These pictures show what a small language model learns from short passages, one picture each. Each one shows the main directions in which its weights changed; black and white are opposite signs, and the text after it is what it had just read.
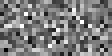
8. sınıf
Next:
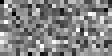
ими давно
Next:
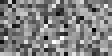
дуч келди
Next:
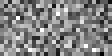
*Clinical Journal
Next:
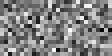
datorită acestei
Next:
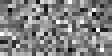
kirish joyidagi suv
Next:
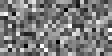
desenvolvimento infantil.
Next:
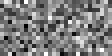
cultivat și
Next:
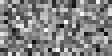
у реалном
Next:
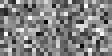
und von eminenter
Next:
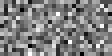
etilishi: -
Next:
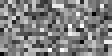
sich an viele
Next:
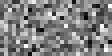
het hoogst
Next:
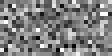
более чем на
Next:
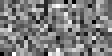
умови збереження
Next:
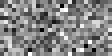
un solo momento, en
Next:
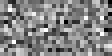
São Paulo **3º
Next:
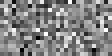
человеку, а
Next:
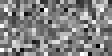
onların bilik
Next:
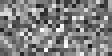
забезпечення безпеки
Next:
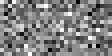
концепції, що
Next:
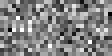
que significa *yo
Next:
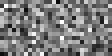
эффект при
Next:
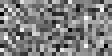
necessariamente o processo
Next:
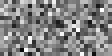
of Tashkent
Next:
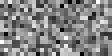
Acidentes de trabalho
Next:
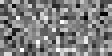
на земле
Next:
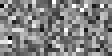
Ebene an
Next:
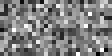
elementlarini milliy yondashuv
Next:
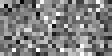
principieel van de
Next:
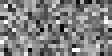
Romanian Society
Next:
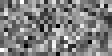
texnologiyalari orqali
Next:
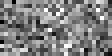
foi, au sein
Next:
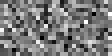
індексу розвитку
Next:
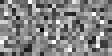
и духовном
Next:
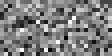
(15%) estudos com
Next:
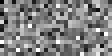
o papel do designer
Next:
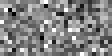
sayfasında Hasan
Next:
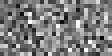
Loi bancaire
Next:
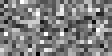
contributivos para a
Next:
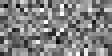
improving knowledge in various
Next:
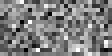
car elle permet
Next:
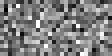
etish borasida ham amaliy
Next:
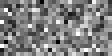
atualizada periodicamente
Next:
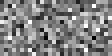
более доступными и
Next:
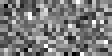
which affects human
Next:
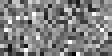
tomonidan to'lanadigan
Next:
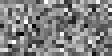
qatlamlarning yotish
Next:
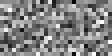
sabe o que é
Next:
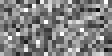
decorrer de um
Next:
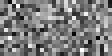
January 6 –
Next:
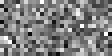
ou censura.
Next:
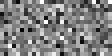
bo'lib kelmoqda
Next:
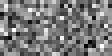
groupe au
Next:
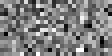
capacitación para mejorar
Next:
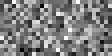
untuk pelaku
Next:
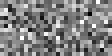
في تحقيق ذلك
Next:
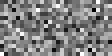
вигорання та
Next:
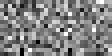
knowledge of the bag
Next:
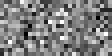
ularning qiyosiy
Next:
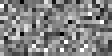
erkinligi esa
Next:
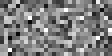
xarita ustida
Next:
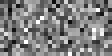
no contestar
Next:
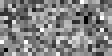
inson va jamiyat
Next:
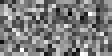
розрві культури
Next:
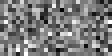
якої було
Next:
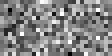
física. En la
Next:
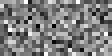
bir muzey
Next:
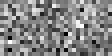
для связи:
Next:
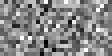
of Uzbekistan.
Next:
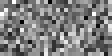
Congressos da
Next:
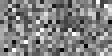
складова розвитку
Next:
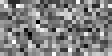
nomli bibliografik
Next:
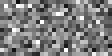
tarmoqliligi hamda
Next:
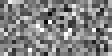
marks out the
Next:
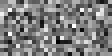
στο χαράτσι
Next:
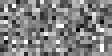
что требует
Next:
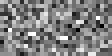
спрямувати на
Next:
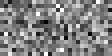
Immers, bij
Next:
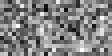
à nouveau en
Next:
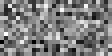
правительство стало
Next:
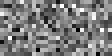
lebih rendah
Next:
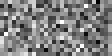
Aula virtual;
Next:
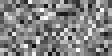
le long terme et
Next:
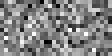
de ações conjuntas
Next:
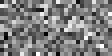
analisou como a
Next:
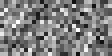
oddiy va
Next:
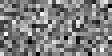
este sentido, *La
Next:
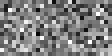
son bulduğunu
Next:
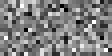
"Process" and
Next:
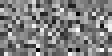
la determinación de
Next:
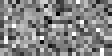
turísticas y del medio
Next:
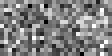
integratsiyaning negizi
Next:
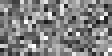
finais Em termos
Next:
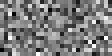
y actuar de los
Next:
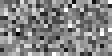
inicial en la
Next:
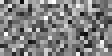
educational model in organizing
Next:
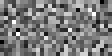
QILISH -
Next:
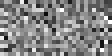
población proyecta al
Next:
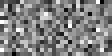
va takomillashtirish imkonini
